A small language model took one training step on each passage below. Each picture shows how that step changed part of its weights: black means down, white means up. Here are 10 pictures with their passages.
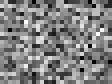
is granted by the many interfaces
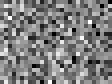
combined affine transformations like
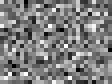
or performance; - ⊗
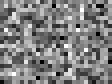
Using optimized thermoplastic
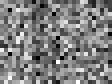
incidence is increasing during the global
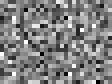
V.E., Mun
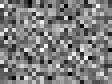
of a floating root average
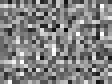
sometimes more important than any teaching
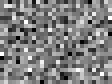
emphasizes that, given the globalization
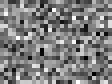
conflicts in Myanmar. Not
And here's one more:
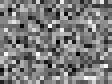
Mean and standard deviation were used to
